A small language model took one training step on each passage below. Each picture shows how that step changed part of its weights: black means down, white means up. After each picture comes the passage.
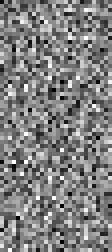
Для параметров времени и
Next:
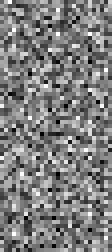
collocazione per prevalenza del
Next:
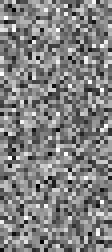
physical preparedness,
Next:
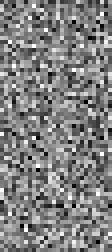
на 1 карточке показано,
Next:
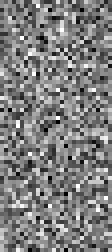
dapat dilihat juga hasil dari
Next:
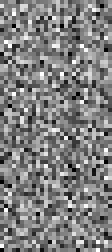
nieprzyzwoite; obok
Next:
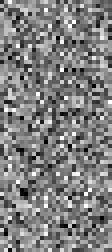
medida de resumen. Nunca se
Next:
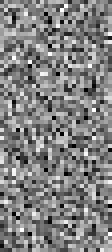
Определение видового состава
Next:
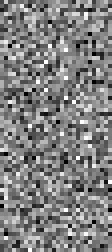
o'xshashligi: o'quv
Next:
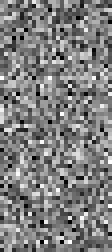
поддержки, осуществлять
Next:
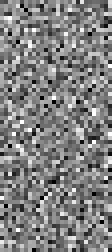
OBRAZLAR DINAMIK
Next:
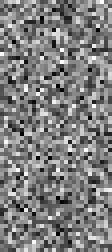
itu memiliki tiga ciri,
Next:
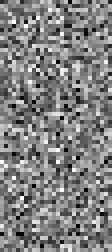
da estrutura celular da raiz,
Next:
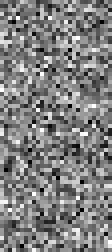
estrada, e em 1920,
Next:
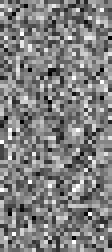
не просто как произведения с
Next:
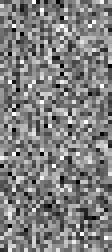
человек и основную – 31
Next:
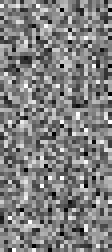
Ключевые слова:
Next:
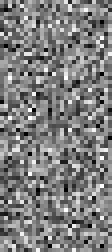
sin duda alguna de su naturaleza.
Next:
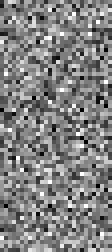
satu orang teroris berinisial
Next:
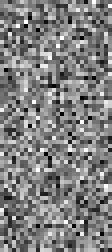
40 foizdan – 47 foizga,
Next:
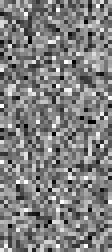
implies the development of education. The
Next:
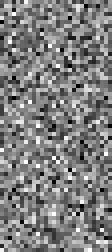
“Publishing high
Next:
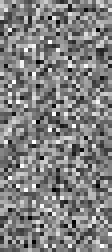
la orientación de la prevención en
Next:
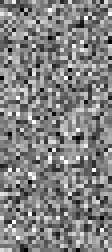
autogestor de sus procesos de
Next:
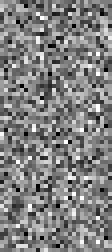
*Rev. Salud Pub.*
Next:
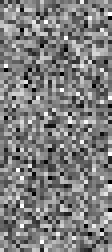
Organizm, o'g'it,
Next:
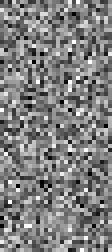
uzoq va chuqurlikda solish
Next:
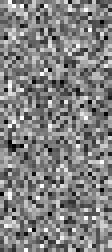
de este texto, específicamente con las
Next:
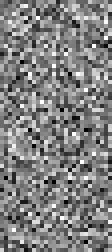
judecătorești să
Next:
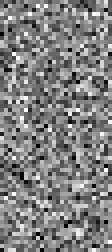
desenvolver pesquisas que não estejam
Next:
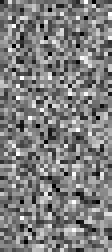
poderia de fato estar sendo uma
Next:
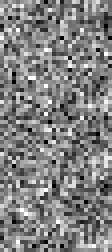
сарпайлар, жағалы
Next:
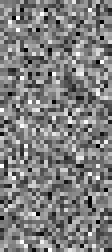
cantera y preparar los
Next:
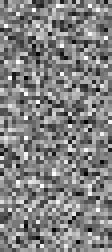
per questo motivo si portava a
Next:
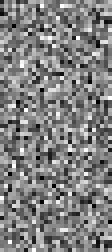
Każdy Strzelec
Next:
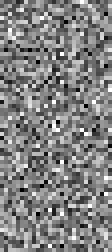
distribución libre. Con respecto a las
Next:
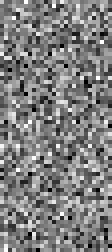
emasligi, o'quv materiallarining mos
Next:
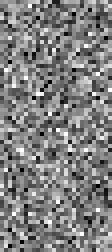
sedangkan kelompok perlakuan
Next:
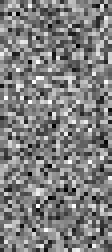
pasajero, asemejándose
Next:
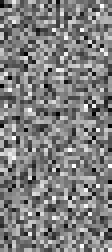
hiện nay.
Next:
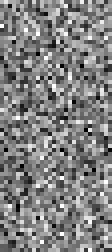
которые ни в каком другом
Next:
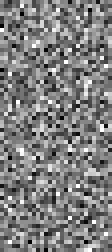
sex tomonidan sarflangan elektr
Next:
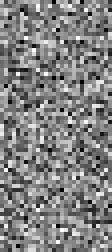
kerak bo'lgan bilim va
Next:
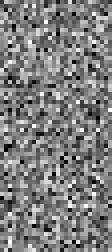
ifodaladi: Inson qadri
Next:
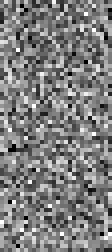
от которых зависят мир и
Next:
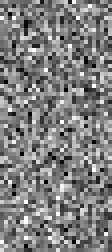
глубину 10-12 см: у
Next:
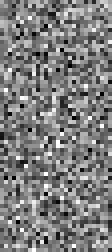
din PNAACIP, fiind
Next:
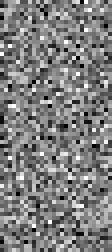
memberikan pelatihan khusus pada
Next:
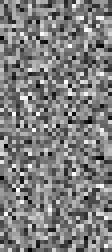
and Kyrgyz Turkish
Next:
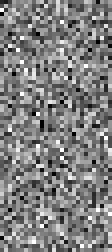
более широкий спектр
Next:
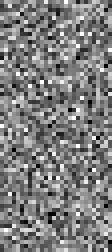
en acceso abierto inmediato
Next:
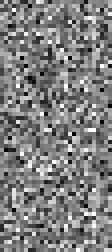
edi, Ismoil bunchalik
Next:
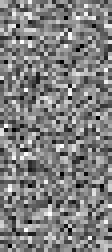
I., Kirsanov K. A.,
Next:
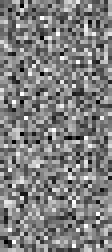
energi pukulan air
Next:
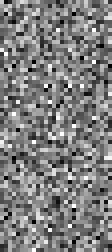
tarkibidagi gap bo‘laklari
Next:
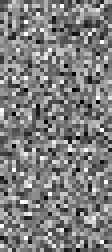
work of employees, the more
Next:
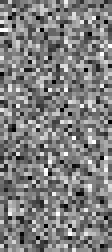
ponto mais próximo dentre os 300
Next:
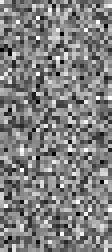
Mahoney, 2010) diniy
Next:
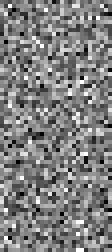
Artheneidae) – a species
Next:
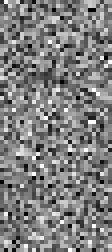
con cui ho vinto il
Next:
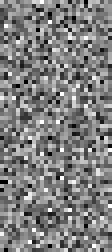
Загрійчук [15]
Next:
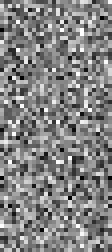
псориаза // *Journal of the
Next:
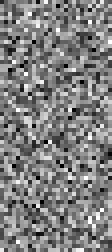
2024 yılı itibarıyla
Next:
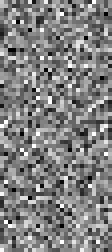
проблеми реалізації свободи
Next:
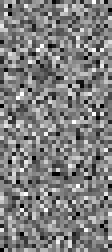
estado, motivo pelo qual foi escolhida
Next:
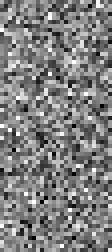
como orações de complemento direto
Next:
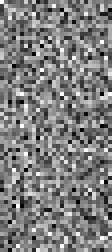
ужесточения конкурентной
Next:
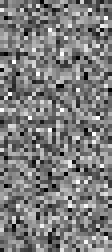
dio origen a lo que De Sousa
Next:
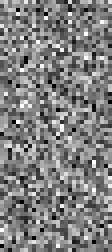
что под влиянием вируса у
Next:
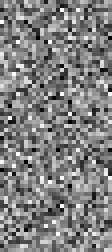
самым специалистом, который
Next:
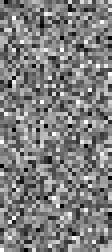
бажарди. 1998 йилга
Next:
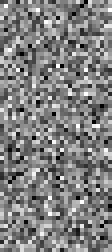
forma de «ciudad educadora»),
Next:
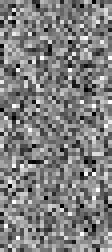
качества, срока годности и
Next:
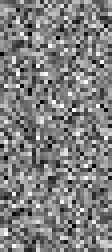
Adabiyotshunos Navoiy
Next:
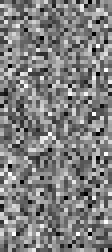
bilan chambarchas bog'liqdir.
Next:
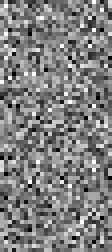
силы является гравитационное поле
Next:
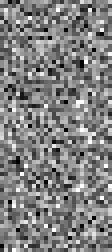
изменения у детей с IgA
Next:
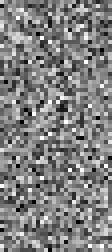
et le partage de la connaissance
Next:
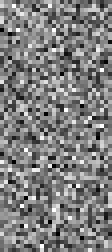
em 1980, esse estudo foi considerado
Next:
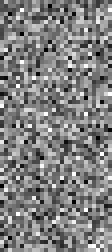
кўникмалар ва малакалар билан
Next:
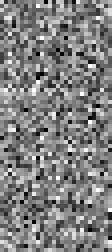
ser víctimas de sus propias
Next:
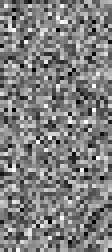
kaygısı ve kabul ve
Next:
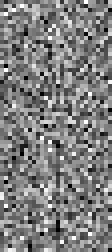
kadınların % 94'ünün,
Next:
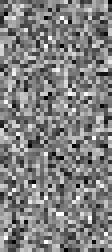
F.R. – Doctor of Pedagogical
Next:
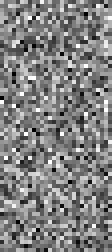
судової практики. Як
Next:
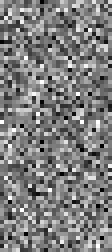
bogliqdir, chunki til
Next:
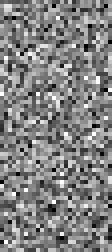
Das Geschenk der Zeit. Ein
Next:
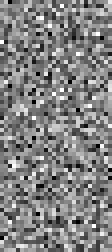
casos. El Dicasterio para la
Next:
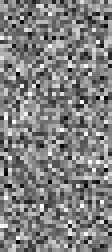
que o efeito era muito temporário
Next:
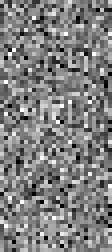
бажарувчи мажбурий
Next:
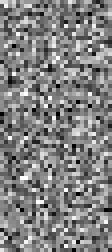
i CPRA-arbejdet,
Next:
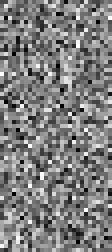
são suas características e conseguir identificar
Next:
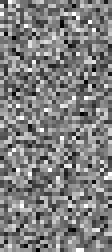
para obtener riesgos con respecto a
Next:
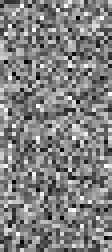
*Спортивні ігри*,
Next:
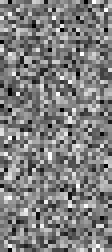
cuestionario con escala de Likert,
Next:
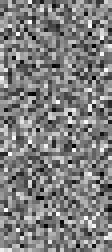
düşünmeye davet etmiştir
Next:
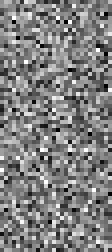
4. Makhmudov, K.
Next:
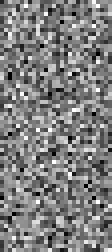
Vels Voedselboske,
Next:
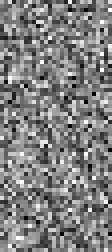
назар. // Мулоқот,
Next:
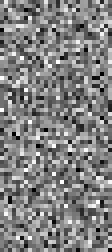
a faster pace than the human
